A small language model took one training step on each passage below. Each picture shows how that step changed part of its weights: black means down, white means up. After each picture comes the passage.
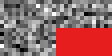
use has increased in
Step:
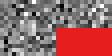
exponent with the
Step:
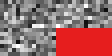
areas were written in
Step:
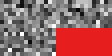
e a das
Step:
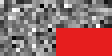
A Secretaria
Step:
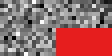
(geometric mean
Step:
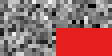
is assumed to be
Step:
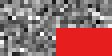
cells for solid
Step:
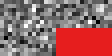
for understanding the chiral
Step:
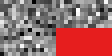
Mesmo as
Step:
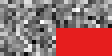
methodology of teaching
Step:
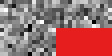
таких как
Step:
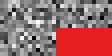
Both loading and
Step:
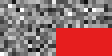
individual, leading to
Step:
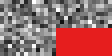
hovers between
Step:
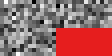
isu yang
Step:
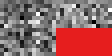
inputted into the
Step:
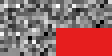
to explore the ways
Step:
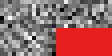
for time, channel
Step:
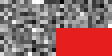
uchun «Yo
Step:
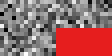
the Iranian
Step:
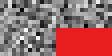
flat potential.
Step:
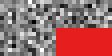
data points within that
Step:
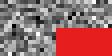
$\beta$ and
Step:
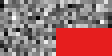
integrated circuits
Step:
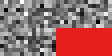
и безценен
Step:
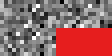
the electromagnetic coupling
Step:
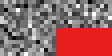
the situation studied in
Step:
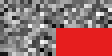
ҳар хил
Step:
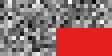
relativistic corrections
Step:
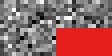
obtained; total yield
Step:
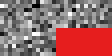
here $\gamma$
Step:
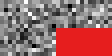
is shown in figure
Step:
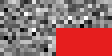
from metal-free
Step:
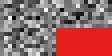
holds for every
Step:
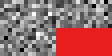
2020). Development
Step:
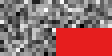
the natural environment
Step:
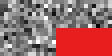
future has to be
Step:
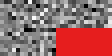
the colon.
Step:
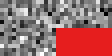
to a very high
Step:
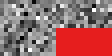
gas with a free
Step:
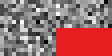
optical sensors and can
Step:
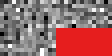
order (see paper
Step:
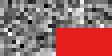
of eq.
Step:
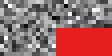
of the gauge
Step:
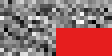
years in the
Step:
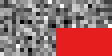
Song H.,
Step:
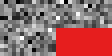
down due to gravitational
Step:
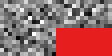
understanding of the
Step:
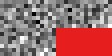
to stay
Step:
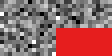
sensors we used in
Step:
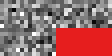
and to choose that
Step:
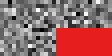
since citizen
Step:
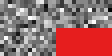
calculated from a single
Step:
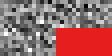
P Values
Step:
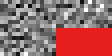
the propose of our
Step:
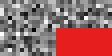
which gravity provides no
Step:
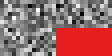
use of competitive
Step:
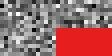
incubation with
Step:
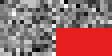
ва технологияларнинг
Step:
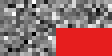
face of increasing solar
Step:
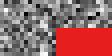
elsewhere as
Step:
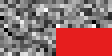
enhanced in the
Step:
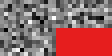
the last years,
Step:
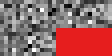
quality of the resulting
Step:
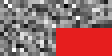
of the national
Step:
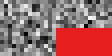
have presented the
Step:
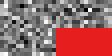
avoid heating,
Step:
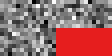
«La generación
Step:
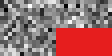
системи і
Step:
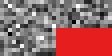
of the ocular
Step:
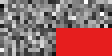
algunos casos
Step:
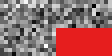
ML to detect
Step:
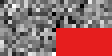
theories is generically
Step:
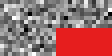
English language has a
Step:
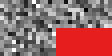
a function of
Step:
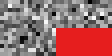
to be presented through
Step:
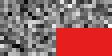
are shown in
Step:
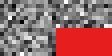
oral cavity,
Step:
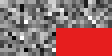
насос при
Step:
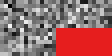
is hot,
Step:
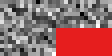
in a form of
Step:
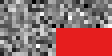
minat dan
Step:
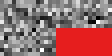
formation of a uniform
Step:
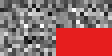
provides comprehensive experimental
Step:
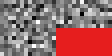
wider society must
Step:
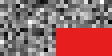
of SciML
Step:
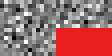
+ Lassau
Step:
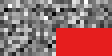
To be able to
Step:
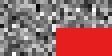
Control and
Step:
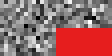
as follows: from
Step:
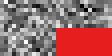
equilibrium, and in
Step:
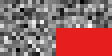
large compared to that
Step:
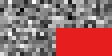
similar results. In
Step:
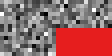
ZeroW policy
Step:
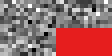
from D.
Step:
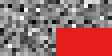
revolutionized the
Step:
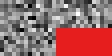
de ninguna
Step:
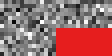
base de données »
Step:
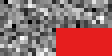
to it and
